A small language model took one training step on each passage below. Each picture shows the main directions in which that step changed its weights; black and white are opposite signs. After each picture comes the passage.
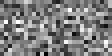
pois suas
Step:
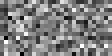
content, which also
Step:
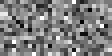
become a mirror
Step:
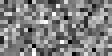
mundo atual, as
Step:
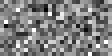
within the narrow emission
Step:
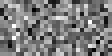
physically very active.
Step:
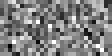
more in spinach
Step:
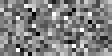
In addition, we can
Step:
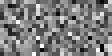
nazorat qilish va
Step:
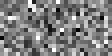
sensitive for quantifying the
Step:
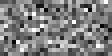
is a way of sampling
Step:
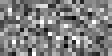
La Laguna,
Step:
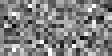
oy yuzida
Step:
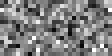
the included studies reporting
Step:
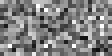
is another common method to
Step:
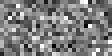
section 'Patient
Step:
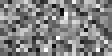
be derived from the first
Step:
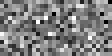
o seguinte e
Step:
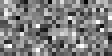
emergent nature is not
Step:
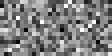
A comprehensive performance evaluation of
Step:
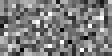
thinning of the
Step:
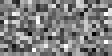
mientras que de
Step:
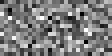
textuales que
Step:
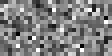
the vacuum chamber
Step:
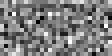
4. Nowe
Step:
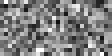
store hosted
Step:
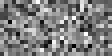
of $P$ within
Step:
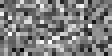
and microscopic
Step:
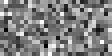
Martone M,
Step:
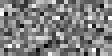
Alegre Rio
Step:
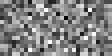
to adapt the theory of
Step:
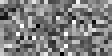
because these are classical
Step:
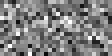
as shown latter by
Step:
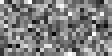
facultad de
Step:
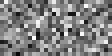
perceptions of teachers
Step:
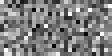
Alum can be
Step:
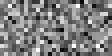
mental health intervention
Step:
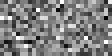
shows the evolution of the
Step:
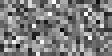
manages to give response
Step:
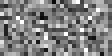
calculations. The private
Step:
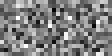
renormalization and
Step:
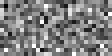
6. Bender
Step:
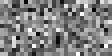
do assoalho
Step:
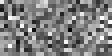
gas molecules may well
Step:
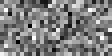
City ва электрон
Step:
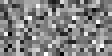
their commitment. In
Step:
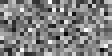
the density distribution as a
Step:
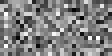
which can only happen
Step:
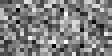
be significantly reduced with the
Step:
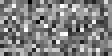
(1) Loess
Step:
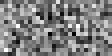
het bestaan van
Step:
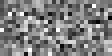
refugees and
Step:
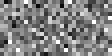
be the automaton
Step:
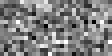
are nearly constant over
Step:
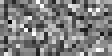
of up to 20 nonlinear
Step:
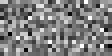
at the level of a
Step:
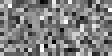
classification and evolution of technologies
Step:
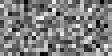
safety and reduce financial costs
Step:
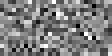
introduce, by means of
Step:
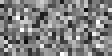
part of the building in
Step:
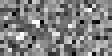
babies and those
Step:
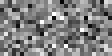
from fce 1 was
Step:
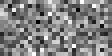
renewable units are
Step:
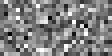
In this paper we
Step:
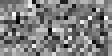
computed as the following formula
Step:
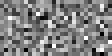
representation vectors, 3.
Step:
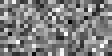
for macroscopic
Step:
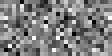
calculations were done only on
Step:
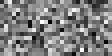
lands on the
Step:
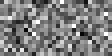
collected under the different Work
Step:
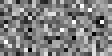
line profiles exhibit characteristic
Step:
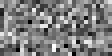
and PREDIS
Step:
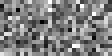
nasional tanpa
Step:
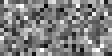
$T$ invariant.
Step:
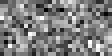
has been positively
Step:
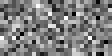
the other residents of
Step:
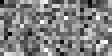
focus on security and user
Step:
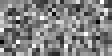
reads will be
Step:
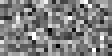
according to the findings.
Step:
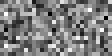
under the terms of the
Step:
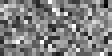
the most accessible.
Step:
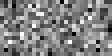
a $t$-matrix
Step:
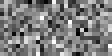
behaviour of children with
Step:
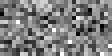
are an ensemble learning method
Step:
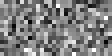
Sheward et
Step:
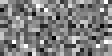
is the estimation of the
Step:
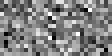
the corresponding author went
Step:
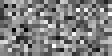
dotted black line is
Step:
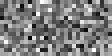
above discussion is summarized
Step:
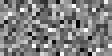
large $N$ results
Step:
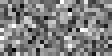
de 4% podem
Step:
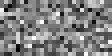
F, Barkham
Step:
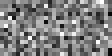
respectively. Table 2:
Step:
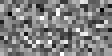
cameras, is
